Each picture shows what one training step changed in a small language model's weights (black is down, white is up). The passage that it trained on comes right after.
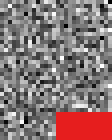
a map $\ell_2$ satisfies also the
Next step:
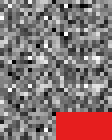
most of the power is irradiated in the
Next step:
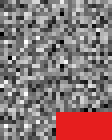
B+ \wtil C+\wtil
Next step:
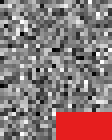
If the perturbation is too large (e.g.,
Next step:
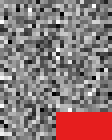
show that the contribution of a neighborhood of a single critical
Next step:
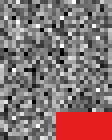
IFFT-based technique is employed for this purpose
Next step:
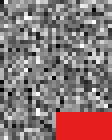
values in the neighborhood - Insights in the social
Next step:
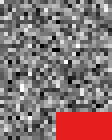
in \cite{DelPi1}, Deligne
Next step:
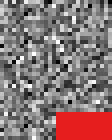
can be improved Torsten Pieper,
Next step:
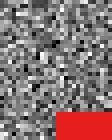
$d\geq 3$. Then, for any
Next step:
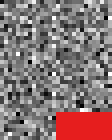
feature importance (Fig. 3), however, shows the
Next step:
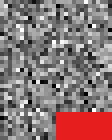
how the values of the MSE loss function change as
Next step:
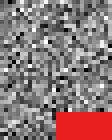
recession times as shown by the IMF
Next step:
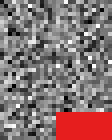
calculating this example. While, from this comparison,
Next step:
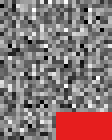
of data and materials The datasets generated and/or analyzed
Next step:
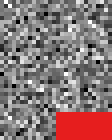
1 \\ x \end{array} \right)
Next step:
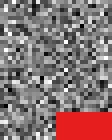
\end{cor} To classify connected bipartite
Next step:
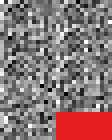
of possibilities of generation of new physical entities
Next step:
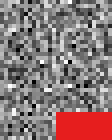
is not a partial derivative equation in the conventional sense
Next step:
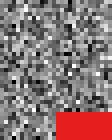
The articles obtained were studies with randomized controlled trial
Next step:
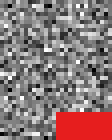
$\rho'_n(\lambda) \to
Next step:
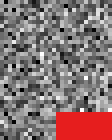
toward achieving inclusive and equitable quality education.
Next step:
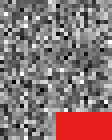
the Green transformation corpus achieve optimal values at
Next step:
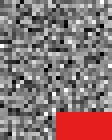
result follows by integrating, \begin{align*}
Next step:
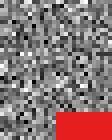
a solution of the Hamiltonian system with Hamiltonian
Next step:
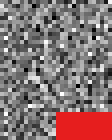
$A\in \MC$. For every
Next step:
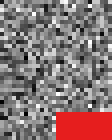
established. Numerical illustration was conducted and the results
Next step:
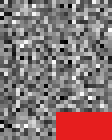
country's relief, as well as the diversity
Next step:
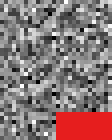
determinant factors that affect which mode will take the lead
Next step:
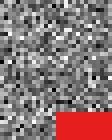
to the interpretation of the results. A.S.
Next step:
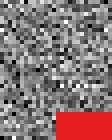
on the width of the averaging window. At the
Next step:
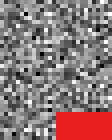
an easy job to set up a fake journal
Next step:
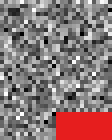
branch of the iterator using a trained
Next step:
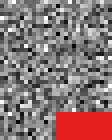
the feasible set of the model is given by $$\Omega
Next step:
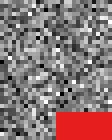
K[X]$ an abstract key polynomial for
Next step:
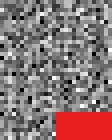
investigating its impact on employee performance.
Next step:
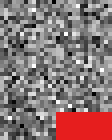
(1) Embed research in transdisciplinary
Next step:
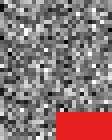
gradually since 2010, with that of the UK
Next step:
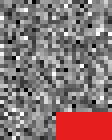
III, is also identical in all the three
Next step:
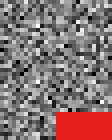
boundary conditions: \begin{itemize} \item We
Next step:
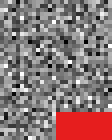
are i.i.d. exponentially distributed with
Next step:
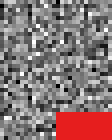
need to compare the values. But when the values are
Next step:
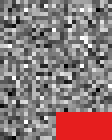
application to create scholarly distinction which cannot
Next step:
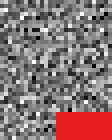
2$ almost everywhere''. However, it follows
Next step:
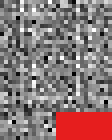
been used as an educational resource with regard to the teaching
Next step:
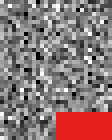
stable oscillatory behavior in these two variations of
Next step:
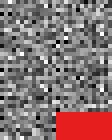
algebra with compatible actions, and find it for $
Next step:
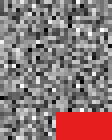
zero-day phishing attacks by focusing
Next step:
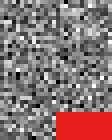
the academic calendar. Also, it was
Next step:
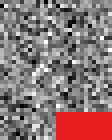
on psychological outcomes and pain in cancer patients and
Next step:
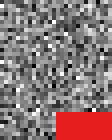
Burnout 0,726 Psychological
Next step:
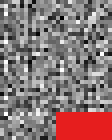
countries due to the increase in soil salinity
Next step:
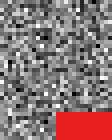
modify $\bfH_v$ into a new
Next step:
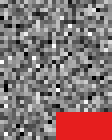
$\alpha^i$. Analogously it is not
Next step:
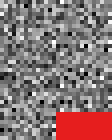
span the training data. A common choice for the
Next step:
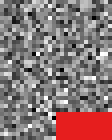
\section{Introduction} For a bipartite
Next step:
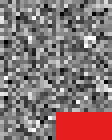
norm of the invariant part of the Ricci tensor
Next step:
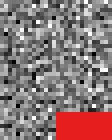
contains the necessary extension of the integral logarithm to
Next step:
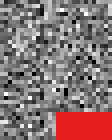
properly. \bigskip {\bf Proof (of theorem
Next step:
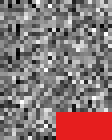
(Clarendon Press, Oxford.
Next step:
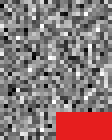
subjects, that is to trigger and recognize
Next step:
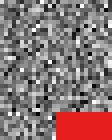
health. Regular monitoring of biochemical parameter status
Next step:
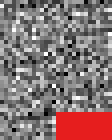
recommendations for collecting, cleaning, drying,
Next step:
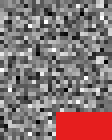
$u(\D,\lambda)$ generated by all
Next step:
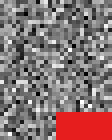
product formula. However $k$ is dense in
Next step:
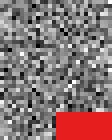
given in \eqref{Equitable-1} are
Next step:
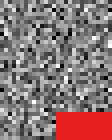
interface for the driver, a control unit and a
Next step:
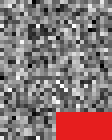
a is the searching efficiency, P_t is
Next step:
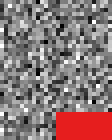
denotes the amplitude of the interval of values of k ,
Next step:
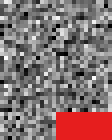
spectrum consists of the essential spectrum of $K$, that
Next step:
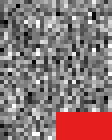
methodology. TEMP consists of individual tests having each
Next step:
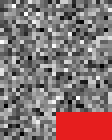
address global warming. ASEAN
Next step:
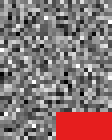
into 100 units. Zinc oxide was given at
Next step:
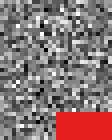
$F(\mathcal{D})$. Now, if
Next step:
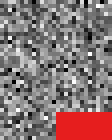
as it is computationally inexpensive, and invariant
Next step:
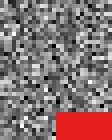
level $k$ may intersect in only few
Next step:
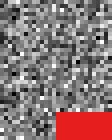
ambivalence, with competing forces
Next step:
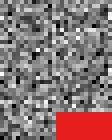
Zorn's lemma, take the set of all
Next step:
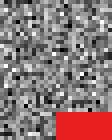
\noindent {\bf Proof. }Assume without loss of
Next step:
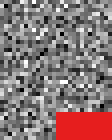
the Milky Way’s two largest
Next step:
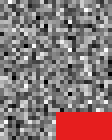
fault tolerance and energy balancing.
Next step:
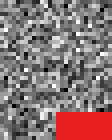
of $W$ in $A(L)\otimes
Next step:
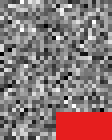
next step we examined the ranking among the different
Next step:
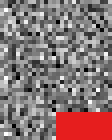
in the infrastructural activities and demolition
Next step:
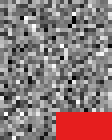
structures composed of different microstructures such as the
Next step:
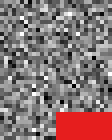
Fig.4 Frequency responses of original and reduced
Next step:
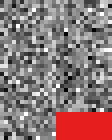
symmetrisation method which works well (only in dimension
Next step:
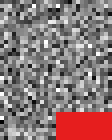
from 12 to 15 years. The mineralization of
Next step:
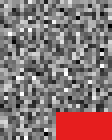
accelerator and its security layers once interfaced with
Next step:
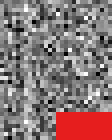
policies can be implemented to reduce the significant depletion
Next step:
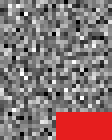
Test acc. SVM 0.469
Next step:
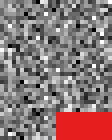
For each arc $e$ from vertex $u$
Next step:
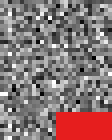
symbols $4,5$, and one can write
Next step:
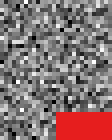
and detailed for sake of completeness in Section
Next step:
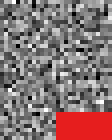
compared with conventional concrete are increased. Therefore it
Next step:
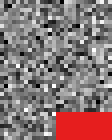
We denote by $\Omega^0(M)$
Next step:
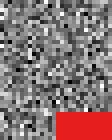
The first assertion follows immediately after two observations:
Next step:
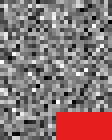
2- Flexural Strength of Concrete
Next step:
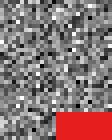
gently opened the front door,
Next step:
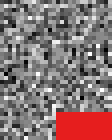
$n$-supercrosses for all
